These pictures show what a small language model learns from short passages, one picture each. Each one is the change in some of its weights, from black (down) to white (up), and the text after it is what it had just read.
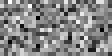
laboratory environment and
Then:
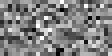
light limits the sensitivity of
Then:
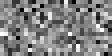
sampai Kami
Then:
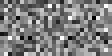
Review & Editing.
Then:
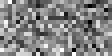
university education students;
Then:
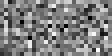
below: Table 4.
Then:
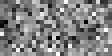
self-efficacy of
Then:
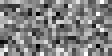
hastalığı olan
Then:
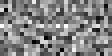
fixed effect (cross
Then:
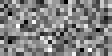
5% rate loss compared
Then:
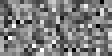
$k$, that fall
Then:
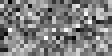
green and hydrogen
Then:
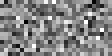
etgan davr
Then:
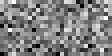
each other. In our
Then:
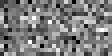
antenna instead of
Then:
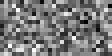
the pomace with
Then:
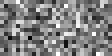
two methods for evaluating
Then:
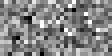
segundo Lula
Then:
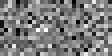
la jeunesse qui
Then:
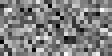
can be different.
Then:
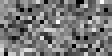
Phys. Rev.
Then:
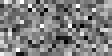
between $\rho_p
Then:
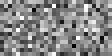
this Catholic
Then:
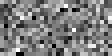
of $p \approx
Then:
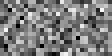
Weight in per unit
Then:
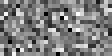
that value with a
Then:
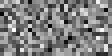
disk size and eventually
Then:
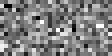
and request any kind
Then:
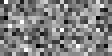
Auer rods and
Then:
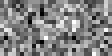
the optimum treatment to
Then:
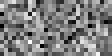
and other river and
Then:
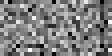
operator to extract GW
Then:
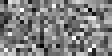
dissolution is due
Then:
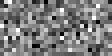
tienen capacidad
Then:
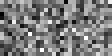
a influenciar nas
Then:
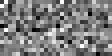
out a binary star with
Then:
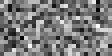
neutrino in the detector is
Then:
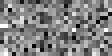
the source plus as many
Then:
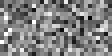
aquellos valores
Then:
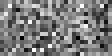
Keck data, we
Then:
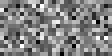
BL Lac
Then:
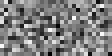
above discussion, it may
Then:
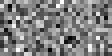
Work During the
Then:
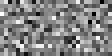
Singh &
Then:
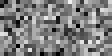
the field of Big
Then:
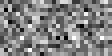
in temperature and mixture
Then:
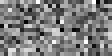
window. They are usually
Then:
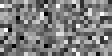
Alto, CA
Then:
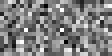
in patients with type 2
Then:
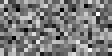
origin and the host
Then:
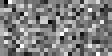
of Spirit*,
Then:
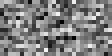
top third of annual
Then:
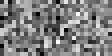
boiled in water
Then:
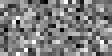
With this relevance
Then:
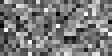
can be derived using
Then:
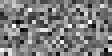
arises due to
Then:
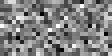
the topology of
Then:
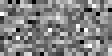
Killing horizon
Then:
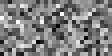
of all the parameters to
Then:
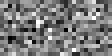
only the first of the
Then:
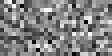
presented preliminary
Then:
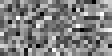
approximate the retention
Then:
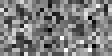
networks, including family,
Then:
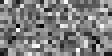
of competition on
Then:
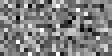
phases SLI and
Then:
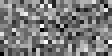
drain. The
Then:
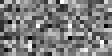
To smooth the predicted
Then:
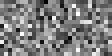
with a strong research base
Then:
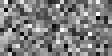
observation, interview and document
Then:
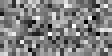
thermal insulation materials;
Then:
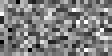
started dressing
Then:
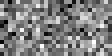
Chapter 2 of
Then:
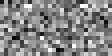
American Journal of
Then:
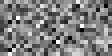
population, the largest
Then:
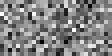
of the limitations of
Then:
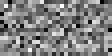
uchun ba'zi
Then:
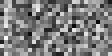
a que se les dé
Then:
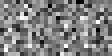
and governments often only
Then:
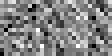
Figure 2. Figure
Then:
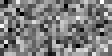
duvet with a
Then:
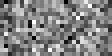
and Ensemble
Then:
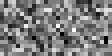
for distribution change test.
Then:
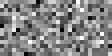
enhanced nonlinear optical
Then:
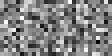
servers eventually pass
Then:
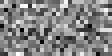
procedure valuable for
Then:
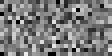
We point out that in
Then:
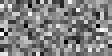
stories and images collected
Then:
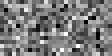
of our approach is that
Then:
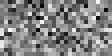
which physical education means and
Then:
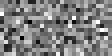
coloring in the
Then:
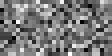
with the analytical
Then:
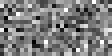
over time. Therefore,
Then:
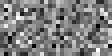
where $k$ is
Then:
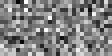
is inspired by
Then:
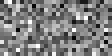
the impact of key metrics
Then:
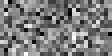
basis, with a probability
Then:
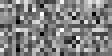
SA DÁ
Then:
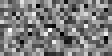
for Horn and
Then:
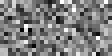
samples, horizontal
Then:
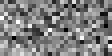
examples to go with the
